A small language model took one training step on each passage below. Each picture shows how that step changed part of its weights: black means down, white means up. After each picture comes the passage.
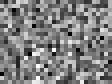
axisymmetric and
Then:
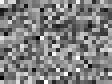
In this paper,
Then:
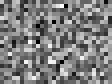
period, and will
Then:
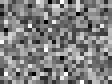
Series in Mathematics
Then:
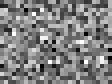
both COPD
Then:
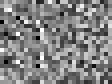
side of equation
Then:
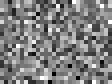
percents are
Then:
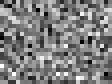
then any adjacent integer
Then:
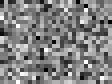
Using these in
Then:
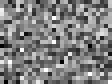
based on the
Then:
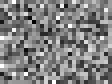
The result is hence
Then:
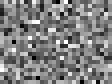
group} of degree
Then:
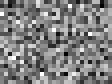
(and even if
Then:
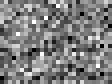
a workshop
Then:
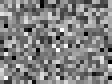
uncertainty whether this resolution
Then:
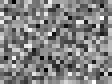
general formulation is easy
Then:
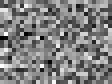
the normalization. In
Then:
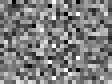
\right |
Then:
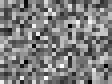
of the Lorentz
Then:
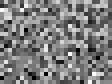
the relationship between
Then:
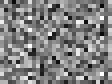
general theorem for analytic
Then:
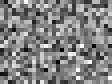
orbit $\mathcal
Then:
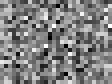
a neck
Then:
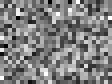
four experiments are designed
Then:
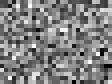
be too large if
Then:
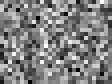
\hline How
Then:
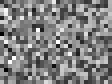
there are exactly two
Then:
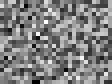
of the twist
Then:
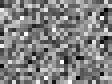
as the adaptive integral
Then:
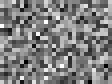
of the incident
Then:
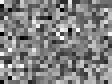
over primal edges
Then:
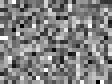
most of the straightforward
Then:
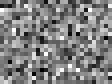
for better predictions at
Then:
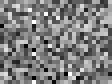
Our main goal is
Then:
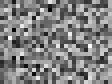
single geometric point.
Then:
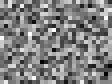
made use of the
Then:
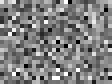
of this paper is
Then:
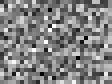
Future work should
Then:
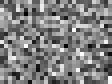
we construct a minimal
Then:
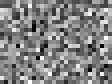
such as correlations and
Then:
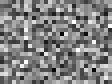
is the product of
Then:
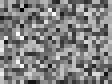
view of the
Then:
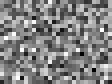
is parallel with respect
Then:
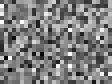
formulation of phenomena described
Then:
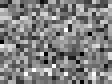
to UV light,
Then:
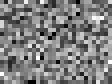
factor to fractional
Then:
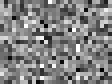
been answered.
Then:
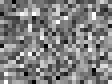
{\em right
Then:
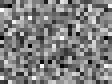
for any measurable function
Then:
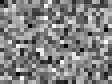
Whether we are
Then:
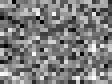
to the {\em
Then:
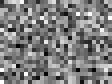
**Test Case
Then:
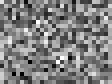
motivated in particle
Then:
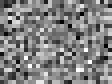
$V$ in
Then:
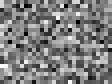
the amplitudes oscillate
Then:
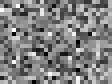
initial pressure and
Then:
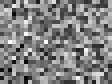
smooth activation provides
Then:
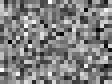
been performed within
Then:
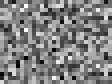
variables, the
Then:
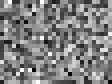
approximated by Fourier
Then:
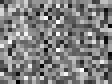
A matching with
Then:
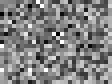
successful in describing
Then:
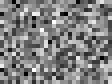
\em minimal
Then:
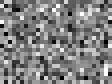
} y \in
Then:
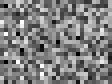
case -- normal
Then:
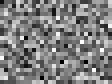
which is the simplest
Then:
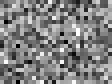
comments on the
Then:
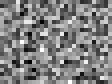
and describe the dynamics
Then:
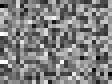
and compare its performance
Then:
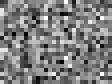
Bob's and
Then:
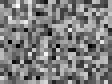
sets contained in the
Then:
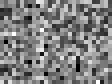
efficient: about
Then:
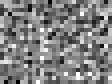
x$.} acting on
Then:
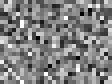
then we have%
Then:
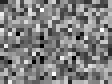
differ from each
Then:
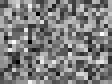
continued fraction of
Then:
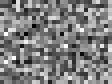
and so far we
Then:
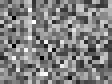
can still be
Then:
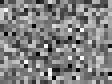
these models exhibit
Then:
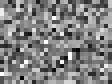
based on the subspace
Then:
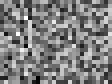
set of sequences
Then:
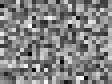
and its dual.
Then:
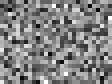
solution, but we
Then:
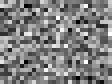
in the investigated
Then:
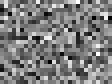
horizon. Second assumption
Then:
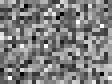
surfaces in the three
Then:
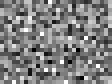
are Lipschitz functions,
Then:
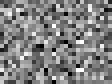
an invisible
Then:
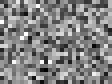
change the sets
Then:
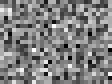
add random effects at
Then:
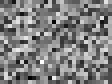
above are focusing
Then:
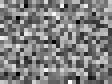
the action are
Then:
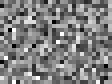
are really necessary
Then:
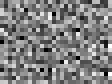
densities. Finally,
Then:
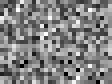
otherwise, the
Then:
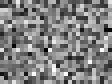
only need to find
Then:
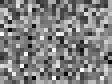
what is found for
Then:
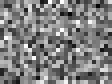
shown as a function
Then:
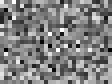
information: this column
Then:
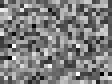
the theoretical predictions of
